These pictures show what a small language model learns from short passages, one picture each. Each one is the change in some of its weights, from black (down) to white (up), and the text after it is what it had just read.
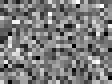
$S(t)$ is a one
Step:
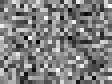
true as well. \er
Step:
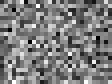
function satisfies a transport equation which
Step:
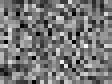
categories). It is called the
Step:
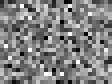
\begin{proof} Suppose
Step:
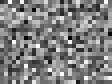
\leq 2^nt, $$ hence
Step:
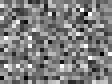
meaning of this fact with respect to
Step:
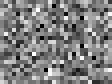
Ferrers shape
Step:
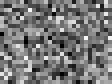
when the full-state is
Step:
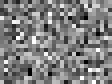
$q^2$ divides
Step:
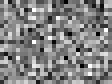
calibration dataset containing different deformation
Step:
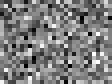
in this paper requires finding a
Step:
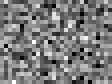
combined with some rescaling
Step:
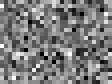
the framework's scalability by solving
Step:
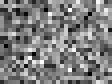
the singularity, the intersection of
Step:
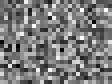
a direct application of Theorem 2 and Lemma
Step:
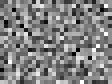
single helix, and therefore
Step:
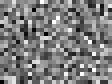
sharing a question by
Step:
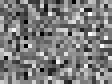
stations and $d+1$
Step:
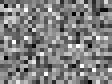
volume of a unitary orbit of
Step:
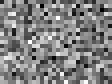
single class of varieties -- such
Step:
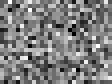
for a given real $ p >1
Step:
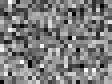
results further to the case where
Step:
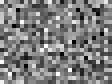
of algebras. \eth After
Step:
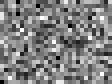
topologies. %} \vskip
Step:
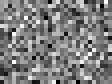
after normalization, obeys the
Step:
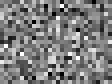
one can build when ones
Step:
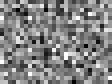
smaller scale $k+1$:
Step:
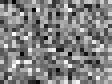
\partial_x u_{+}
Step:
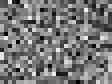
is equal to the volume of
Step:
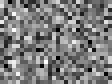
projection map $\phi:h\to
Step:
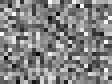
collect some auxiliary
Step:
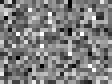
Intuitively, a generic
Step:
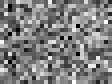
{\bf Proof:} It would suffice
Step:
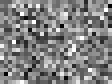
of coinvariants in
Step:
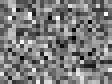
labelling of the cycles
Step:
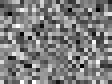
globally generated line bundles,
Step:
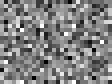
following steps: \bigskip \noindent
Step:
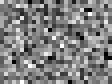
and $0\le j\le
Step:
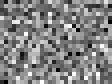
$A \ltimes_{\psi}
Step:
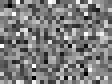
gradient of electric potential are
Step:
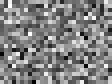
equation \begin{equation}
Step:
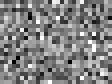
bound created around the current
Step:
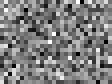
moment wherever they are, which we
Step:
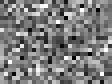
and let $\Phi$ be a the
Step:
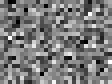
fact such a condition was first
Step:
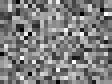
formal power series ring, and the maximal
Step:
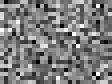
canonical and stable it is compared to
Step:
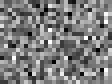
moduli space $Y$
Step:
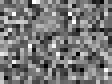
the role of "center" is
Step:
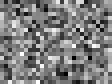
closed-form expression for the Riemann
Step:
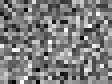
$j-1$. In this procedure
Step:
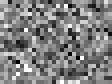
R_\alpha = R_\alpha -
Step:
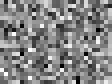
\endproclaim \proof If
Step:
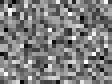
\textit{Addition of functions in
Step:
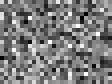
from a slightly different, in
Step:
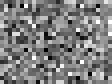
could be called ``topics''.
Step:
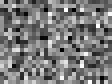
the spectrum is a finite union of
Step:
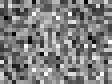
of Section 4. However, the difference
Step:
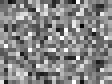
\begin{cases} & \langle
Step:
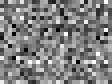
$\Gamma$ with a single pole
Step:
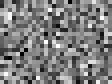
indexed by a cofinite
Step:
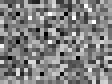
framework exhibiting numerous
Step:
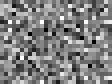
\beta_n$ if $n
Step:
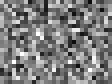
on the selection of the variance
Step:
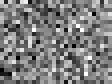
for the system of ODEs
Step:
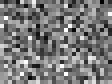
is quasifinite if and only if $
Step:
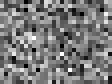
the $n$-th cartesian
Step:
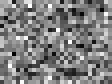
the Rayleigh quotient form of
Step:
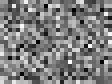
time-average performance associated
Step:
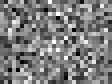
which the fourth point from the statement
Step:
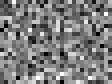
Thurston compactification
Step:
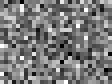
group-level protections
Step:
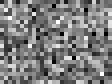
In particular, if $X$ is
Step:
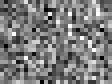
focused on estimating the asymptotic
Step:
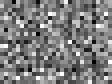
product manifold of a 3-dimensional space
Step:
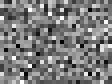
predicted when the system is in
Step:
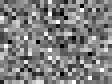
measure $\pi$, the expected
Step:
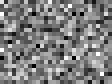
restriction to $A$ as
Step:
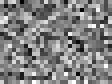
overshoot; namely, first
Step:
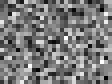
the right-hand side correspond to the
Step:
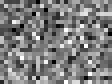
we obtain that the convergence domain ${\mathcal
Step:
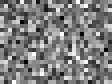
whose roots are roots of
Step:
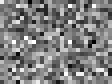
and depends on the chosen set of
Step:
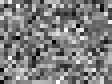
sufficient condition for the deformed
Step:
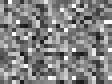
\ot \ldots \ot
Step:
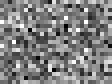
of centralizers modulo
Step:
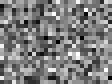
load curtailment variables
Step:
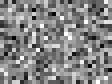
\end{eqnarray} \noindent In
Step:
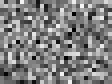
following matrix representation of the divergence.
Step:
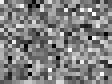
in a case study. The last three
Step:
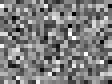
unit (CPU),
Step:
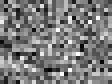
also holds for matrices in the
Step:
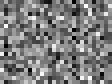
84, Springer, New
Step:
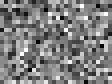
the well-known fact (see
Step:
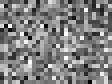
is : \begin{equation}
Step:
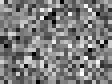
daily periodicity, the
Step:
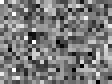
of this theorem in the framework of this
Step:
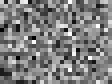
for the restrictions of $D$
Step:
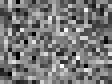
is the number of gridpoints for the
